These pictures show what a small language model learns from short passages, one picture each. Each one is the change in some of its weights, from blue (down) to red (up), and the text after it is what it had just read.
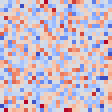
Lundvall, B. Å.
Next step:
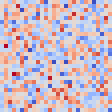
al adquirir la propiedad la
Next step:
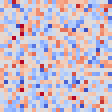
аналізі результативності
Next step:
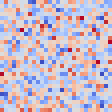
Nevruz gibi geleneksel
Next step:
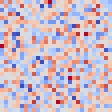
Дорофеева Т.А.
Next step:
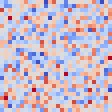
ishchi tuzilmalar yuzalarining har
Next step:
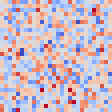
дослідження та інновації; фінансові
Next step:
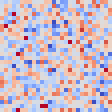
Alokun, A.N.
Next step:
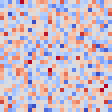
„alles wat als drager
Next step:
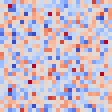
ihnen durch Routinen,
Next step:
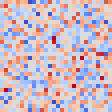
dragon fruit seeds in the
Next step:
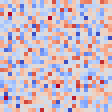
5 PART III– Parental
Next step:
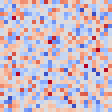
in any direction, and will therefore frequent
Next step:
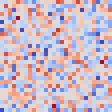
module. A radioconcentric
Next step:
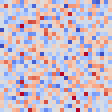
- с русскими. Затем
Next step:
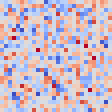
where $E(t)$ is a scalar
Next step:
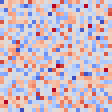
leitor sabe que está acessando um
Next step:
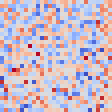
y el desempeño del cargo
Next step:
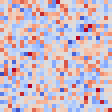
information for consumers regarding food products»
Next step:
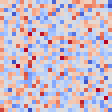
because the speaker's method of delivery can
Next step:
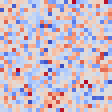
amplamente utilizada por Perls em sua
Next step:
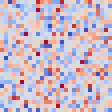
соответствующим резким
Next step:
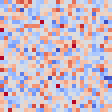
a process to inspire change and empower
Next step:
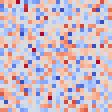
um problema, assim como percebemos que eles
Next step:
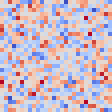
yaxshi kadr deb hisoblayman
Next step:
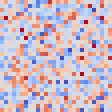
to match the total number of people laid
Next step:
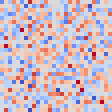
5 The same three rices were tested under
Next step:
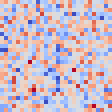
Tensile Testing Machine
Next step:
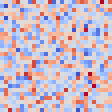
management, safety on construction sites,
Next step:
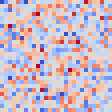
a minoria, é de ter mais força
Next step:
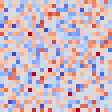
PhD, Associate Professor Independent
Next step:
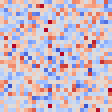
existing catalysts but due to their nature
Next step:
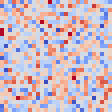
number. Therefore, distributions of monitored
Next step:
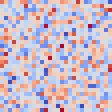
Operational Groups in Horizon Europe
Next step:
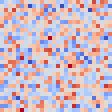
diamond warped surface could share the same four
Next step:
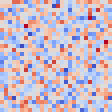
suspend its operations, and Orbán
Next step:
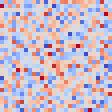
of Achievements in Materials
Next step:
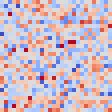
medical systems for over 3000 years. The
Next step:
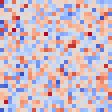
to vocabulary learning,
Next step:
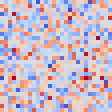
Task). In the end we collected
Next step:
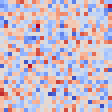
World Bank, according to which between 1961
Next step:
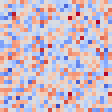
W, and NW. The soil samples
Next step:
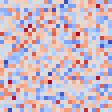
keltirishini buyuradi.
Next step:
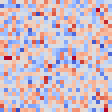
livelihood issues of small and marginal
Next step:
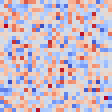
Bene. - Sarwat,
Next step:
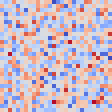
шоку, обеспечивает
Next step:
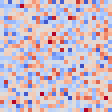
qilishga yordam beradi va kuchli
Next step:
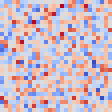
Suspendido Inclinado
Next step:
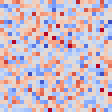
average (ARIMA) for lung
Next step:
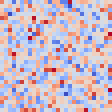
(R²) yaitu dengan melihat
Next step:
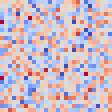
están experimentando niveles moderados y
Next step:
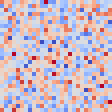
bilan davlat boshqaruvi, mulkiy
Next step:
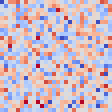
tushunchalarni tushuntirish uchun vizual
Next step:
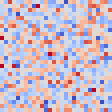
transformatsiya qilayotgani aniqlandi.
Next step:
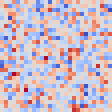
Control (CCSC) with PBU
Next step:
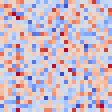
Sultonov A.A.,
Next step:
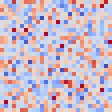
group 1, group 2, group 3. These
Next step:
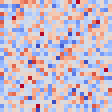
and continuously improve the ability of society, and
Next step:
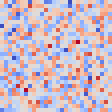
diskli uzatgich va
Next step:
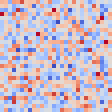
de ressonância. Deste modo,
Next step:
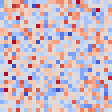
speed leaving out other influences on
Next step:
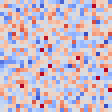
бўлиб, **Wang P. ва
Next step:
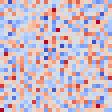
anomalies²¹. During
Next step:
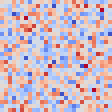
da Silva kormányzása
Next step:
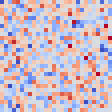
desse sistema pode ser demorado.
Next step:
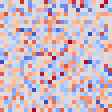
patients 2.70% had upper class
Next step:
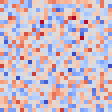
to litigation, cash flow,
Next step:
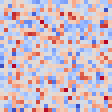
go-to manual concentrated on scientific research
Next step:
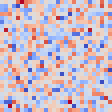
some challenges in others' lives, and when
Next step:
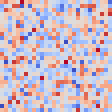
separation in sampled soils based on
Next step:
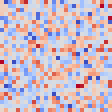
[17]. However, such machine learning algorithms
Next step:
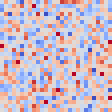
of equipment such as turbine blades
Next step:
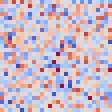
Transformer) by OpenAI is the
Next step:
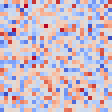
electron diffraction (ED) data of the
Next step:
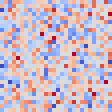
last, *Last Judgement and
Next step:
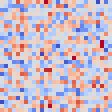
VI. CONCLUSION AND
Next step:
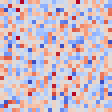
much of NERC's research is carried out
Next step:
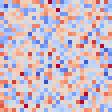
or the federation. Banks might
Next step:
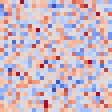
authorities should rely on two agencies to
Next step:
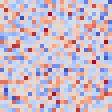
to be increased (Al-Gahtani
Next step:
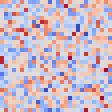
lockdown. Immediately, the
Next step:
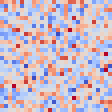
palpation of hyoid and excessive
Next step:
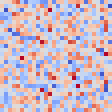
individual learning trajectories and the use of
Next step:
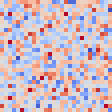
ensured that teachers observe their professional ethics
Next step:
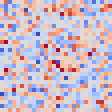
chiqarib yuborish va
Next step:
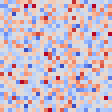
mo‘tadillik, erkinlikni
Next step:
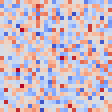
impacted the emotional and behavioral development of
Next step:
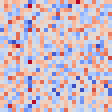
the lagged dependent variable that lies
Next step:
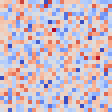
het resultaat per soort
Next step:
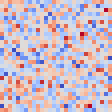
medi barroc autòcton
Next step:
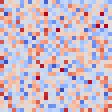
during a rainfall simulation which met
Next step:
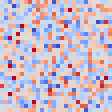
омилларини ҳисобга
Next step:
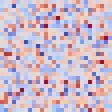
(қасамёд) ва
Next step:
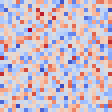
imagens, mas também refletindo sobre
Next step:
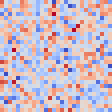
berilmoqda. Xususan,
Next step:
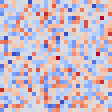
un errore nel calcolo degli
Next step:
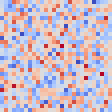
War II », *op.
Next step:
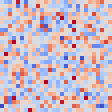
anos 1960 nos EUA. Herzog
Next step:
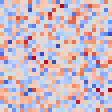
from nausea and vomiting of
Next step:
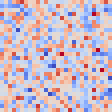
the same. The prizes that exist there are
